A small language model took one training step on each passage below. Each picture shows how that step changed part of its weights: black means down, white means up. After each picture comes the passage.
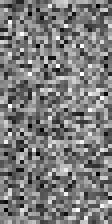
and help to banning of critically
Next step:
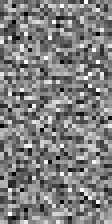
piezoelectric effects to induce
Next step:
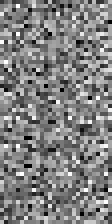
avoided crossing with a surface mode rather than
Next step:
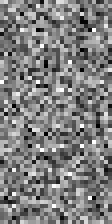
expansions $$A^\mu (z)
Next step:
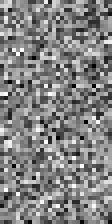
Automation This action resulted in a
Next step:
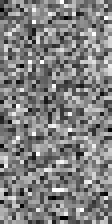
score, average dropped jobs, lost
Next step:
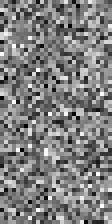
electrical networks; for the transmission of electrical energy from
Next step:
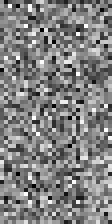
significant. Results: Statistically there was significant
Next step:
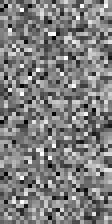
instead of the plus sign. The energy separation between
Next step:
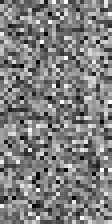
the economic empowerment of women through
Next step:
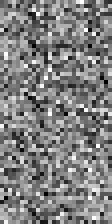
relations, the creation of an atmosphere of cooperation and
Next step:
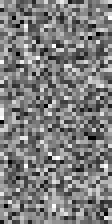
my ability to put this work together. As all
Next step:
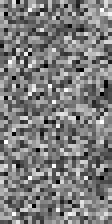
location will be in that direction. Figures 10
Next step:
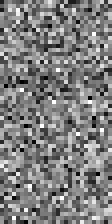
contrast being 7.5% less than the maximum
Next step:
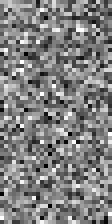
variables appearing in the protocol description) if,
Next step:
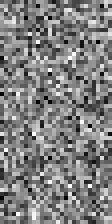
among the most vulnerable nations. But they
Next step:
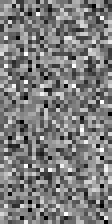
cation. Owing to the similar
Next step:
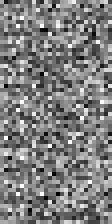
of adsorbent and adsorbate species.
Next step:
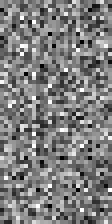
overestimates our lower data point at
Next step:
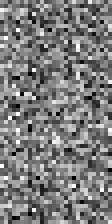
I. Caruso, P. S.
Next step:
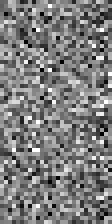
not difficult to see that all contributing terms involve
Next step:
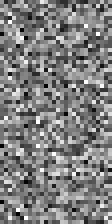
on the logarithmic redshift scale. This
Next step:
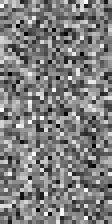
The species distribution by floristic regions is presented
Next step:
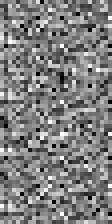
{\bibfield {journal} {\bibinfo {journal}
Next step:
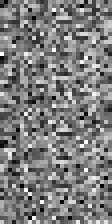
Privezentsev VV,
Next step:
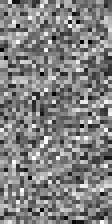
long range, which can be treated perturbatively.
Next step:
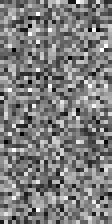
considerations: in the first place, the
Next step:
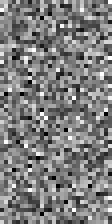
be either at the Fig. 2. Comparison
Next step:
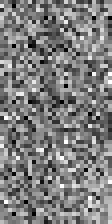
\caption{ The diagram of the proposed contextual
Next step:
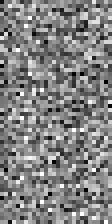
distinct wavefunction properties of each surface termination.
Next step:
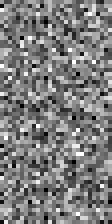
healthcare, illness management, and overall
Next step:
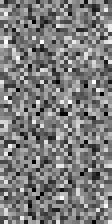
Mar, CSIC, Pg.
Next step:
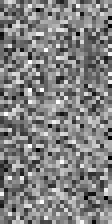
Universit\`a di Roma
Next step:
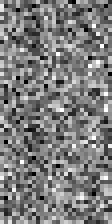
Di Paola, Niccolò
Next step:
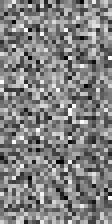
Global Positioning System HLW
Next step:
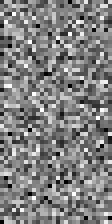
regime at odd filling factors threaded by
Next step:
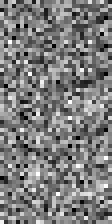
has not been initialized, we consider
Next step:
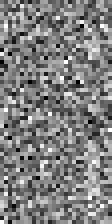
systems. *Physics Review Letters*
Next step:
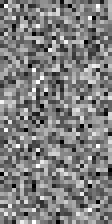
reduce the mutual resonator-resonator
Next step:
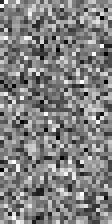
of Indus area in various provinces There
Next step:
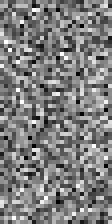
gain ethical approval from DCU and consent
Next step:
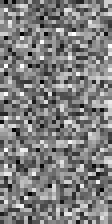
of parameters. However, we have checked the
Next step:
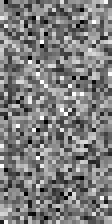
the modes Normal, HD,
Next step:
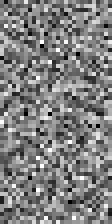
the isolates produced MBL, with
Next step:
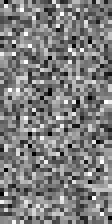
$N$. Scatter plot shows experimental results,
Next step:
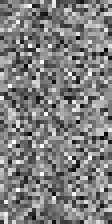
edges, then we further weaken /
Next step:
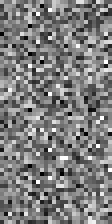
static code metrics and warning information have been derived
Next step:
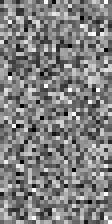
tokenization in the proposed extractive text
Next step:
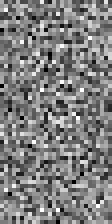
factor of 2 uncertainty in the magnetic field strength.
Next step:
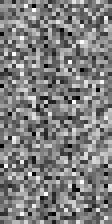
turbulent flows. At smaller scales,
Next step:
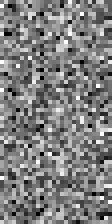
is then configured such that high
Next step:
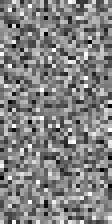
reversing its motion. This effect is known
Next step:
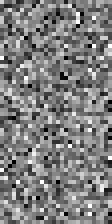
\begin{document} \title{Graph
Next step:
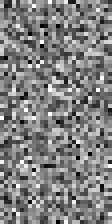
the chemical potentials of the most stable phases of
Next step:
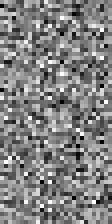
organizations and could see that they recommend some specific ways
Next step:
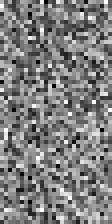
Centre for the Humanities,
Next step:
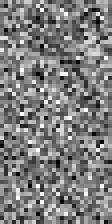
of diffuse body pain. She described the
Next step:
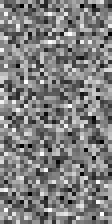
cadmium and nickel in the
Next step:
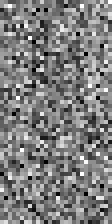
planning and basic engineering 3.1 Process integration of
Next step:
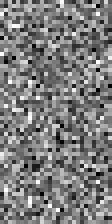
relation with exchange rates, in favor of their
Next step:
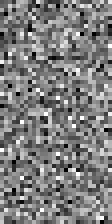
Fig. 4 (c)) assumes the form
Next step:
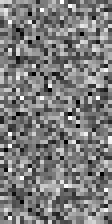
general and b) to obtain the detailing of
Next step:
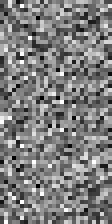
rapidly developing direction, often referred to as {\it
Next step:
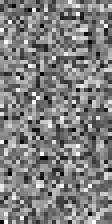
sample as a whole and to individual elements, from
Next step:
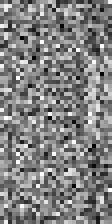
areas. Methodology The global positioning system
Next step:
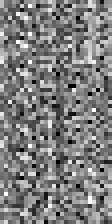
practices, economic models and knowledge types •
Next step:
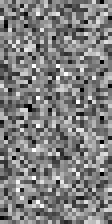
respectively (to avoid confusion with the symbol
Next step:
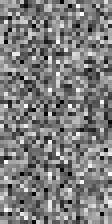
exploration and self-socialization.
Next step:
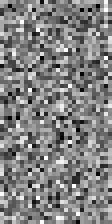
Distributed energy resources DES Distributed
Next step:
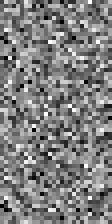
denote either $\theta$ or $\varphi$. One
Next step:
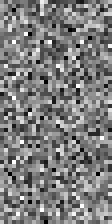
based on a histogram that gives the number of
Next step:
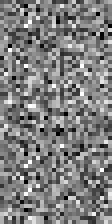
to the beatnote measurement the phase
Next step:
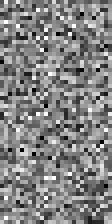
your students frequently commit in writing essays in
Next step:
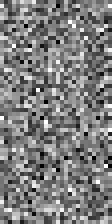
at $\nuEm$, and the angular size
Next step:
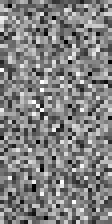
a metabolic disorder characterized by chronic
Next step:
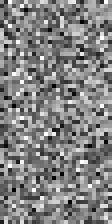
coefficients, we can get a measure of explained variance
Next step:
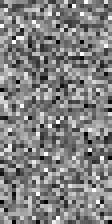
this regard, Carney et al. found that
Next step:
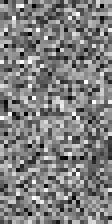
across the wide range of frequency [9]. As
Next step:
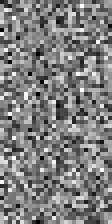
tea all around its distribution area in
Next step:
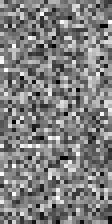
during the development and validation phases of new systems.
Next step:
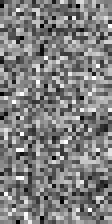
In this regard, different experimental reduced-scale transmission
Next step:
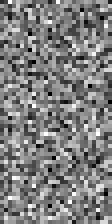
almost perfect octahedral coordination, where all
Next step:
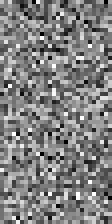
not v . Consider the possibility of
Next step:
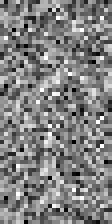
whom, with whom, under what
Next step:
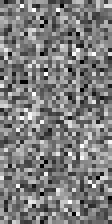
different “Individuals”. As a
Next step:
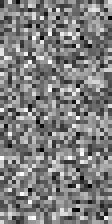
insecurity appears to be a low level of
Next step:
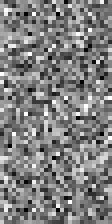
We applied a bootstrap test for the
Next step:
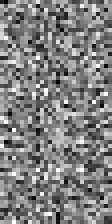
and Adaptation: Reshaping
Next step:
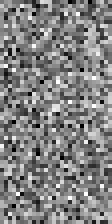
governance levels. Translating this paradigm into practice
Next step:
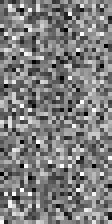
operating conditions (Time 20 min,
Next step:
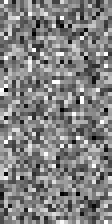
\& Norman 1985; Binney
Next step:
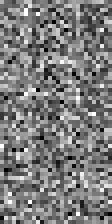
developed: - In some activities, it is intended
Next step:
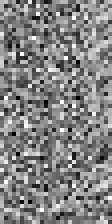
observational error in the distance can be estimated as
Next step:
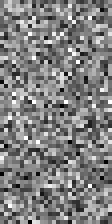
wavelength ($\text{m}\mu$) calculated by
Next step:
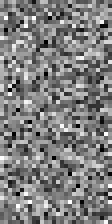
components which are connected together to form a
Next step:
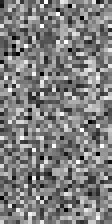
used imaging method to detect thyroid diseases is
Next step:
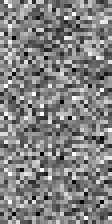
has also demonstrated that teachers' participation in
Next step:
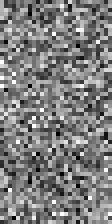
when the exposure category changed from B to D.
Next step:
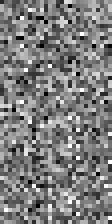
(iii) increased their communication and organization soft
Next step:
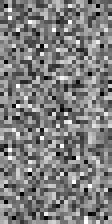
Shih et al. [25] use
